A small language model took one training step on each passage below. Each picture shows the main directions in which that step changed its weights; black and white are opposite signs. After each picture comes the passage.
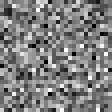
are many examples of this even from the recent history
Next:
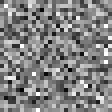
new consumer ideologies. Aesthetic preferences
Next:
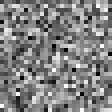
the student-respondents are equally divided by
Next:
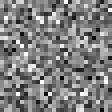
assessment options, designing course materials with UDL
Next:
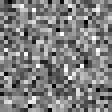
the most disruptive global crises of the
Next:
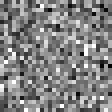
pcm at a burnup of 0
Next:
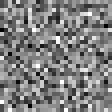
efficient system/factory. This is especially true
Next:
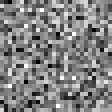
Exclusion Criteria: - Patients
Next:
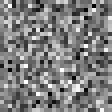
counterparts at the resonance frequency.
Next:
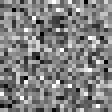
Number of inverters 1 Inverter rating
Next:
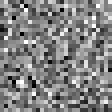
of the supervisor, the workers follow a
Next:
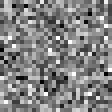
in development and will be updated periodically to reflect
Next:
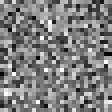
queries to obtain topology information at the
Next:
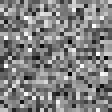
hepatoprotective activity of
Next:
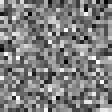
value was in the control group (acrylic
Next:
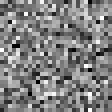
gravity dams. They found that
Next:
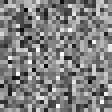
the question asking if they felt stressed
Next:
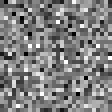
against standard sodium thiosulphate
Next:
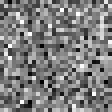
memory and hence it is capable of remembering
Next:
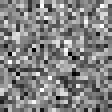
supervision of producers. Keywords:
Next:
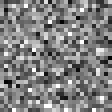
and neglected" (28) part of the
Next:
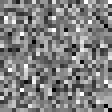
guidelines when prescribing antibiotics for the
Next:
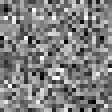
rules on data collection and curation, and how
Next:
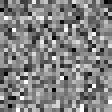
research aims to offer a natural, effective, and
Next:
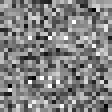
*Proceeding The 3re periodontis
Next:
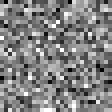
Between Groups .870 4
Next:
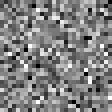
its long-term economic viability [4].
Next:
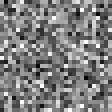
the educational goals need to be fixed for
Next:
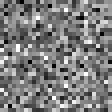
qualitative research administering semi-structured
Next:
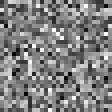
possible? – I don't know Notes:
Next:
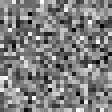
25% 15% Electricity and electronic
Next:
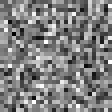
metallurgical processes that are governed by
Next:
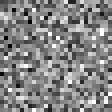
and intellectual communication, true meaning,
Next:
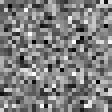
for Soft Tissue Tumors Using
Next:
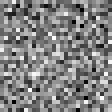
Materials (Xiamen) Ltd.,
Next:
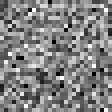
silicon and its phononic crystal structure
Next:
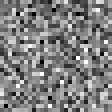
live as parasites on living organic material,
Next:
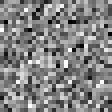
mean academic achievements in Accounting;
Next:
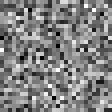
diagnostic confusion. Based on the literature, limited
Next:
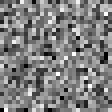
that the cut soil layer is not sufficiently
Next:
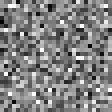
rot rate of 0% after 6 weeks of storage
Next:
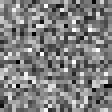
University timetabling is typical scheduling problem and
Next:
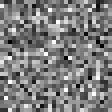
1. Introduction Endometriosis is a
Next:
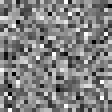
done to promote inclusive education. The findings were
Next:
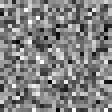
attribute and corresponding protocol mapper. The
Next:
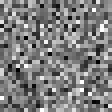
of detection. 5 | ALGORITHM
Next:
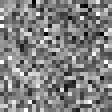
We conduct an analysis of policy discourse, as well
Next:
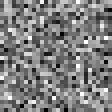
in 15 ml of deionized water, this
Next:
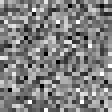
of magnetized-ionized water
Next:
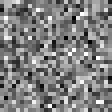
opportunities for resort sector in Bangladesh. Resorts
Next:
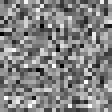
as thrift societies for collecting and
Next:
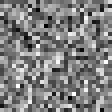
soil, sediment, water, sludge –
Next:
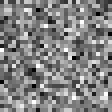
was damaged. This can be explained by the
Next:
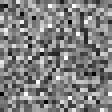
earthquake and tsunami awareness
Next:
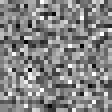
less frequently. The Kappa coefficient between the
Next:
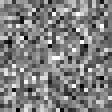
must prevent, as far as possible, discrimination
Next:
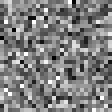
reaction rates means more dissolved chemicals will
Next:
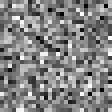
was given a pocketbook and the control
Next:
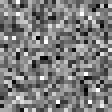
only be used on a globe map, it
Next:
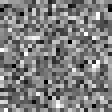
characterization can be visualized at front,
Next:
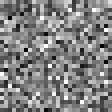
increase customer satisfaction, reduce defects and production
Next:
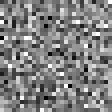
crop with reduced tillage and growth of
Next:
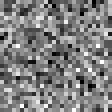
process, such as the CDIO initiative
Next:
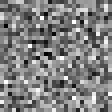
approach reduced the number of disparities,
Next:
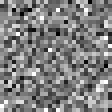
best path, and that the sacrifices are worth
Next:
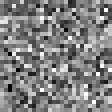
questionnaire that measures social phenomena, where in this
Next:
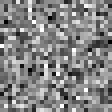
return.⁷⁷ Less than a week
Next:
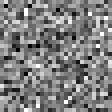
policy document most closely aligns with genre of
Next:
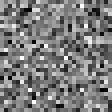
performed either with or without magnetic field. For
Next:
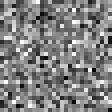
may use its data for other applications, study the
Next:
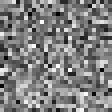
There were 64 (32%) cases with
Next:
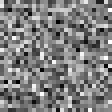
is essential. According to the study, sharing of
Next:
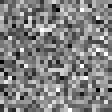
geometric properties of objects in the scene.
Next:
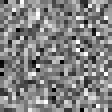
PROJECT PLENARY
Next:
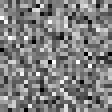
over time, but within a consistent range. In
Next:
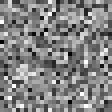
scientific, technological and environmental problems in these industries,
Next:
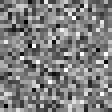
and Probation – WayOut Project
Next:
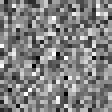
the consequences of their decisions. 180 The emotional
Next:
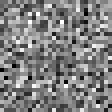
tendency in type 2 diabetes mellitus
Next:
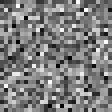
threads 2–8; all the tests were
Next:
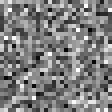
and encourage the improvement of the Bank's
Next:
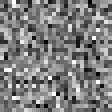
work. Fig.4 Work pattern of control room
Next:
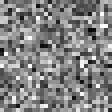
would empower the parents in their duty of
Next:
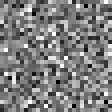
equipment; machine learning; computational geometry and
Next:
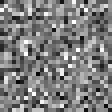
require manufacturing companies to introduce new practices to remain
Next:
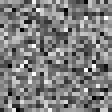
A writhe is identified for scoring by
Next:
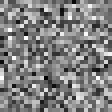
(2020). WHO warns about the rate
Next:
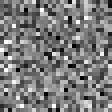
Europe). The analyses I present here will show that
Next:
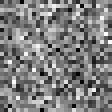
status, educational attainment, and family history of
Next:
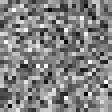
*Tetrahedron Letters*,
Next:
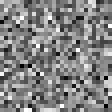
how we put that into practice, and how we
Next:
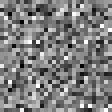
have been carried out with reverse delta type
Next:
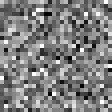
relatively small sample sizes, constraining our ability to
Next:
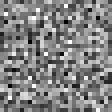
Epicopeiidae, first
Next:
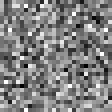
of data in the FDP and the
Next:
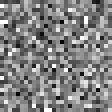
mp3, camera, and
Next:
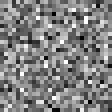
Benin, West Africa. *Int.
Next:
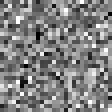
is uniformly divided into K grid points, with
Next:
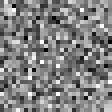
the production of construction products are reflected. Research has
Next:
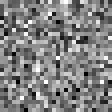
in which neurons differentiated from mouse
